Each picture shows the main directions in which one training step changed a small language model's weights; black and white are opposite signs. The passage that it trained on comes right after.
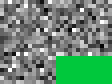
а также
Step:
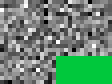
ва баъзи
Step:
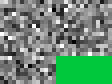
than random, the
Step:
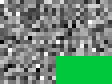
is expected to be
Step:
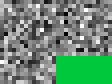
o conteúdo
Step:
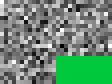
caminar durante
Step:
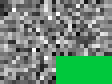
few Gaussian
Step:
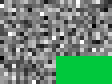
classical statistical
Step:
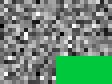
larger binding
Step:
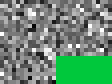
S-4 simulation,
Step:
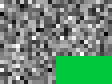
study its properties and
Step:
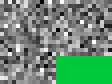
про спектр
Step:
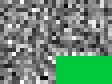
have even been shown to
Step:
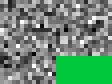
point of the static
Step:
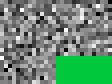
MHz map
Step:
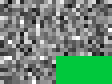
of the pion have been
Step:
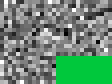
Research. –
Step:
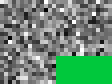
by turning to the
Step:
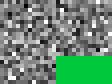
lattice system: In this
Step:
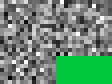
mito es importante
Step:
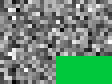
de la planification du
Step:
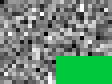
The frequency is set
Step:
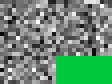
\& Rees
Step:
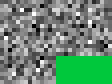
bow shocks
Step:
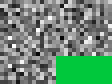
as projeções de
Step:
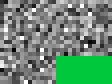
of the above,
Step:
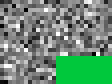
here should be
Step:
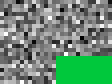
a persistently
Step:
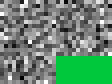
відомості про
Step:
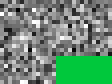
di destinasi
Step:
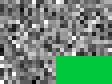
is to quantify
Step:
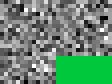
label data using
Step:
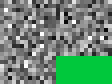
La formulation des
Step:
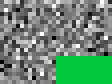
BLIP generates
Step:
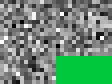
next steps
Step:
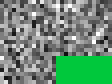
big data: On
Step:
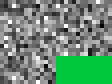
the scan rate of
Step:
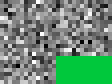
in Law,
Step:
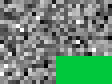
one taking place
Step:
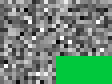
of one party to
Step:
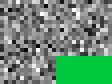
Ushbu asar
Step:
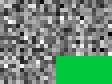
o acesso a
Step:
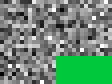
the shortened
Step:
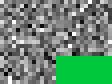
to explore both
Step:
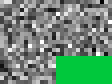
the highest at
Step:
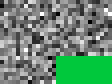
Grados de
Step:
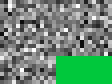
point in the $+\hat
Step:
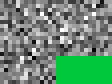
year per cubic
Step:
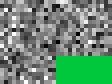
activities of the
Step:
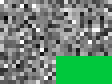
sí mismo,
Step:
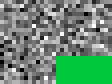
do introdutor
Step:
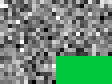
ainda está em
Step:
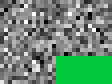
refract, much
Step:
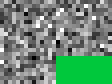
$K$ which is different
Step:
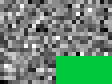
problem should be
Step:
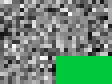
the source for the
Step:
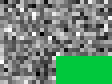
energy, we need to
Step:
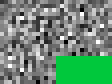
all three masses are
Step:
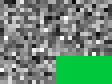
Em consoante,
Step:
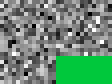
twice as high as
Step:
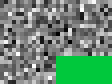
with the effective temperature
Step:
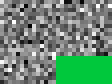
to what was done
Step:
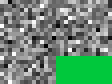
star binaries are
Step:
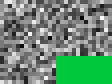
corrections, see
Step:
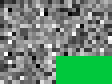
{\bibinfo {author}
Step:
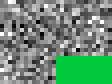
dynamics for a simple
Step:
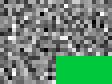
\Big ( 2\tau
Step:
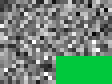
by combining modern
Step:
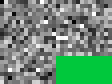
и целей
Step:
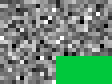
The limitation of these models
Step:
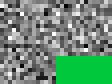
relações sociais e
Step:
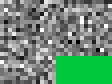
Its maximum at
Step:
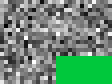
of the relaxation time
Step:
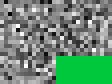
planning is given. The
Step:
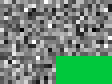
we take the same
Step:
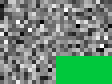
majmualari va
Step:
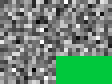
with real entries
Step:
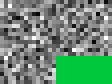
Net Delusion:
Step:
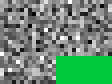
be blue and
